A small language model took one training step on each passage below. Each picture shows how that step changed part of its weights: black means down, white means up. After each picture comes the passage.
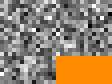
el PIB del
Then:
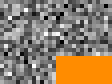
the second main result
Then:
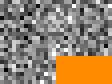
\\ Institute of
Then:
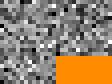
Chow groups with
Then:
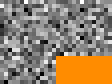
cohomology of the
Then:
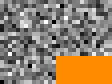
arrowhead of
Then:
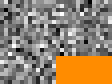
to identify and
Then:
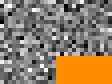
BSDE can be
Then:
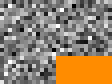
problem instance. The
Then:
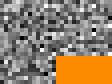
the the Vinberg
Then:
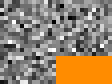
yilda 8,3
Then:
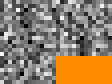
be seen on the
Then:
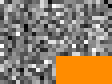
1}) and solve the
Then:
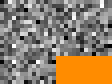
Central nos
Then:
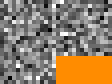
sustainable local
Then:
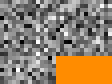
the number $m$ of
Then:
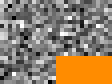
skały i
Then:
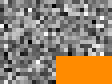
the kernels
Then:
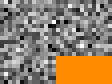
the edifying
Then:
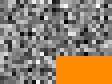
of high-dimensional
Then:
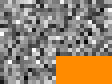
without multiple
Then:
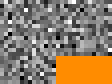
citizens and
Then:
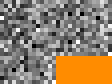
эга бўлади
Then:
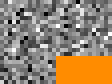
participants a
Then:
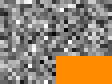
ser ativo em
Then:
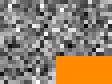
derivation of the
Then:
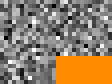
incentivar a
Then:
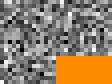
been omitted
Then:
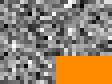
systems. In our
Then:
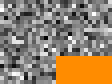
see Escobar,
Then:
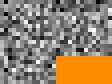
aumentam o
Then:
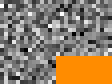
a CFL condition.
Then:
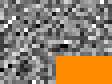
edges $\bar x,
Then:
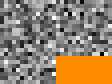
of length 7}.
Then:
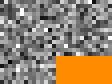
el contexto del
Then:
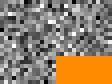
PO, q8h
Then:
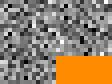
Jovens até
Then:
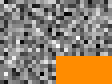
$3$ is the
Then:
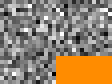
e Física do
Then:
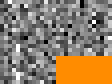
200 nutritional
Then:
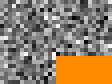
— yangi
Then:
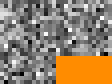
from the Consultant
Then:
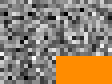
una prassi di
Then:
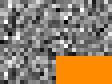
also the referee
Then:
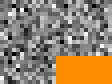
– Institutul
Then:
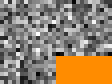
improve daily
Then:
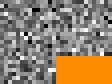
deoarece orice
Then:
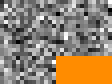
we only have to estimate
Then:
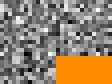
of normal limits of
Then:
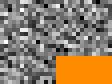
را حاوی
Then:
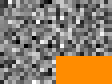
Then one can consider the
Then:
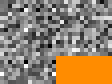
that $CD = p
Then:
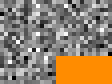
з метою
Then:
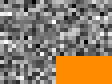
theory, Pure and
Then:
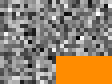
and $D_w$
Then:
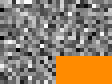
o coloca em
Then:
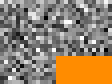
such a rank
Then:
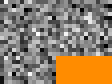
para a inscrição no
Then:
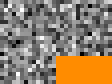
is numerically more
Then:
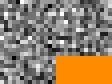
fila al pie de
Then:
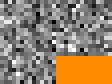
\begin{cor} The
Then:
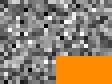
the best rational
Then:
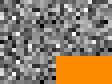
356 controles
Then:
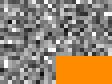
de um lado,
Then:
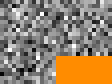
\textbf{Proof of
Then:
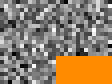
refer themselves
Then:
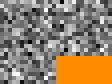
of this proof. The
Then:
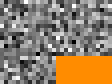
dolazak do
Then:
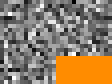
Appendix C,
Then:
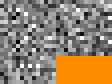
modules (this
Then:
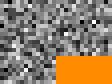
As observed in
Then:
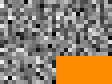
condițiile de
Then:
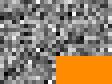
value of $p$,
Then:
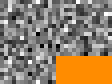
demande une
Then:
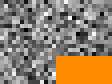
va ko'nikma
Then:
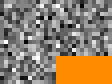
ajdoddan –
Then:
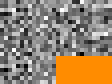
at different orders of
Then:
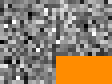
following examples:
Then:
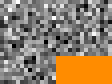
and their hitting
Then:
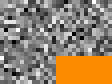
for this problem are given by
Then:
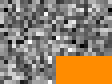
three canned
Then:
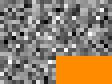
в тексте
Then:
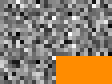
\Big) \quad
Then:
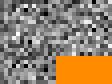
whose vertices are
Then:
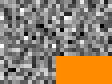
=0$ In this
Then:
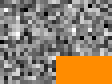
our assertion is
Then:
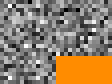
was done during
